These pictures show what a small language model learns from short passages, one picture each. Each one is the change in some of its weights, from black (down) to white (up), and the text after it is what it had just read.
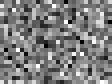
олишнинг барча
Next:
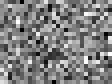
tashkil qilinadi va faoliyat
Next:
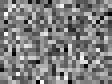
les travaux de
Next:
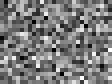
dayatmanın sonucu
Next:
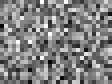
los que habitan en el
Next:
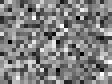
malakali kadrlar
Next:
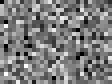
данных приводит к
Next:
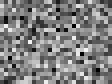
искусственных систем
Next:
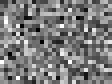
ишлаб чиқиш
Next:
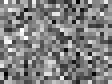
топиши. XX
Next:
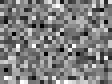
активну участь у
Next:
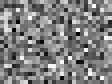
material educativo, leer
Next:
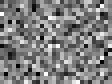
será apresentado quais
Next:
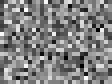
та тибетській
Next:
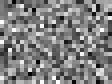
pelas principais
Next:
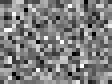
hat zwei Kinder im
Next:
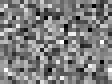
llorando sangre y
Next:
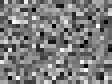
технологик талабларга
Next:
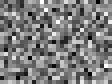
швидкості та
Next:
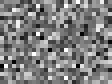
amaliy tadqiqotlar olib
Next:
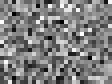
(in USK) und
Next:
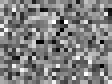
den ernst van den
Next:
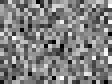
contração no miócito
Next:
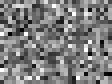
yuksak minbarda
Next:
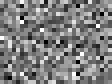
u kishim yo'q
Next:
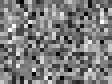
barqaror tarzda
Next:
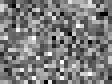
Suècia, un amic
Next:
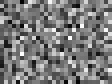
к расщеплению
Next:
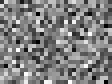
PROBLEM OF
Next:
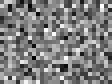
o‘zbek tumoridan
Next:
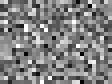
qayta qurish
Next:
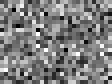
más de la mitad del total
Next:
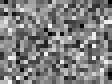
(ungefähr 2
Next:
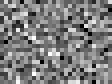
the author Figura 5
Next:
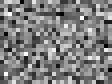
e apresentação de resultados no
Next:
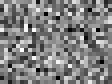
nei tikroji
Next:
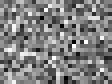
☐ Analisar
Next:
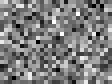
système LMD
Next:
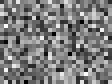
не как произвольная
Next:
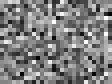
ao MM e pode ser
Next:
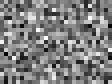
Press. - Buchanan,
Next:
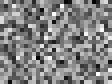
tratores médio e
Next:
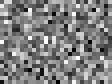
; PHAN et
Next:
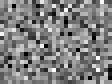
masalarni mustaqil
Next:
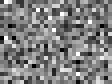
de ser prototipos y
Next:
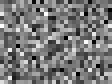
uch tomonlama hamkorlik
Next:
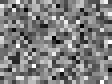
режиме проводили на
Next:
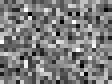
дискуссии в
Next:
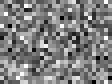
і Гарасевич
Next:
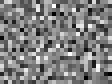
base a este principio no
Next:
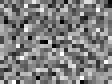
en Sciences de Gestion,
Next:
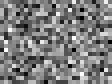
среды, из которых
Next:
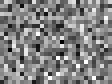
u gina bizdan bu
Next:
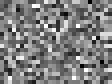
si parla oggi di
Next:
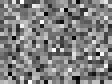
1 выпуск,
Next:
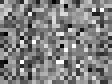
de betekenis van de
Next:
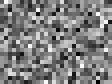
agua, mira,
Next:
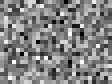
der Wunsch nach einer
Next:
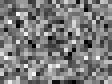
pedagogik ta'lim jarayonida
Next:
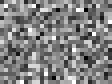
huquqiy me'yorlar
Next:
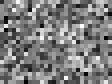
связи М.Н.
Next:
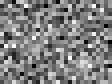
that can be used during
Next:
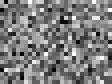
this absolutely
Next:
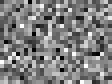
и политикама.
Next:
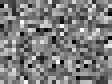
ва келгусидаги
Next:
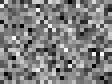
CPI. REI
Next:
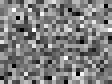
modeli, hata
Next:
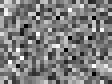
bilan o‘rganadilar”,
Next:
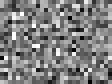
een iconisch
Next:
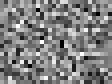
vieram a ocupar
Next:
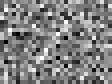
orang yang mencuri
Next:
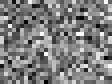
впервые они
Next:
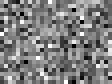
Le tableau de bord
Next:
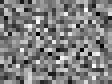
de Arquitectura
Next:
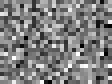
развития региона как для
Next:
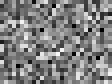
como la mencionada Casa
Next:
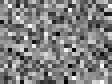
сабабли кенг
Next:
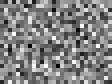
tartibda tuzilishi
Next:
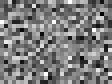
pelo uso de estacas
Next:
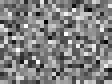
materiallar ko‘p fazali
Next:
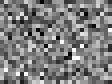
late landing. The
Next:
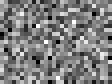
imkoniyatlarni yaratish har
